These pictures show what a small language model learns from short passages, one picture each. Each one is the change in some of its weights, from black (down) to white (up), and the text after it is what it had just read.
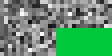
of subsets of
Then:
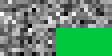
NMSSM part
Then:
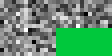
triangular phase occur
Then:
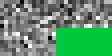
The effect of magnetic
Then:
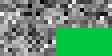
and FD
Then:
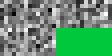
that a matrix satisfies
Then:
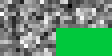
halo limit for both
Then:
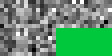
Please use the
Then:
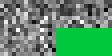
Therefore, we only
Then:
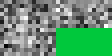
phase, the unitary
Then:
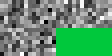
that are directly comparable
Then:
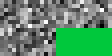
energy can even be
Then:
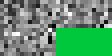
of the circular
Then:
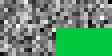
spatially modulated
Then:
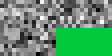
case, final state
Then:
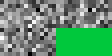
are quenched
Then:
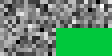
this structure of eigenstates
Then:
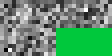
atoms is larger than
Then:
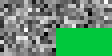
Black holes
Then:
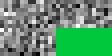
by moving the
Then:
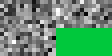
the low-temperature
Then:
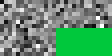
peak value at 33
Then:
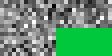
how we identify and
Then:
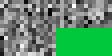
determined by a combination
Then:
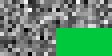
is generated by
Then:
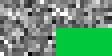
action admits the
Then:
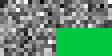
de ordens do
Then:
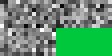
longitudinal polarization
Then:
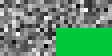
is a more
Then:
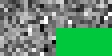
section 2 we review
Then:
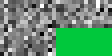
for different axion
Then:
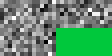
qubits would affect the
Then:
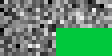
compute the minimal
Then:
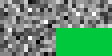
Generator block is
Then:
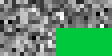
dropped in luminosity
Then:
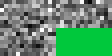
$$ where
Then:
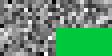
has critical temperature given
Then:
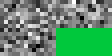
able to find expressions
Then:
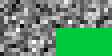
already contains couplings with
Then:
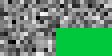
Doppler formula
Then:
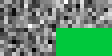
that the stochastic
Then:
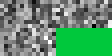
the discount factor
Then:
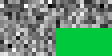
electric vehicle
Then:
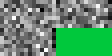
implies that the complete
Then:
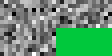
Slot 3
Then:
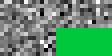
\theta _{\psi
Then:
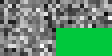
stated, outside
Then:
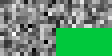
interesting to notice that
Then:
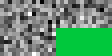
fitting procedure by
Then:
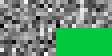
resistance per unit
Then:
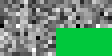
changed to the
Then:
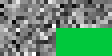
spin-3 state
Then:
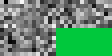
end of the
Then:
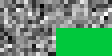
tori by the
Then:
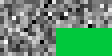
be made in kinetic
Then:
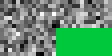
reduced width of the
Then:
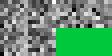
behavior monitoring with a
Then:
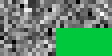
is the variability timescale
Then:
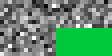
agreement with previous measurements
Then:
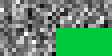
National Laboratory, 1
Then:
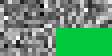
has been distributed,
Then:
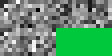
the effective action with
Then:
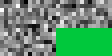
$M$ as
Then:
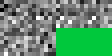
equations, $ c
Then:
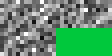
is nontrivial,
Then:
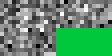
energy 1 GeV.
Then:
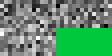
the dual theory and
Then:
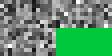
the narrow width approximation
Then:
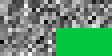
are robust against random
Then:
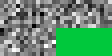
disconnected diagrams by
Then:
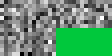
models, based on
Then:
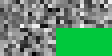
taken into account which
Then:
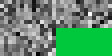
the input wall data
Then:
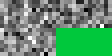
are the use of
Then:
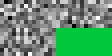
\s $ vs
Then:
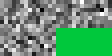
cannot collapse over
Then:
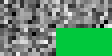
of the slab
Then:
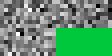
various new network structures
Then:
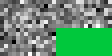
carrier density, a
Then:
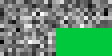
and orientation and the
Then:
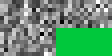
are particularly strong toward
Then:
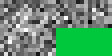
signals in the
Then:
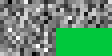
be addressed since
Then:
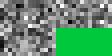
called (i)
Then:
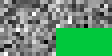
properties of the
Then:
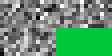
resistance dips
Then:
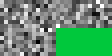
provide a short description
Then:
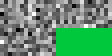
as $m$
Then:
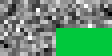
more extended than previously
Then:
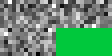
to image)} \\
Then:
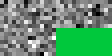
particular a greater amount
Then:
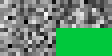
electron scattering angle and
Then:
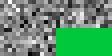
conversion as well as
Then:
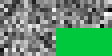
small degree of
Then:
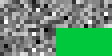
under the modification
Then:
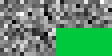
write amplification
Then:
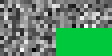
reported in Fig.
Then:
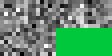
soliton accelerates more
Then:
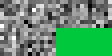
the top quark yields
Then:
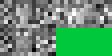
interested in the
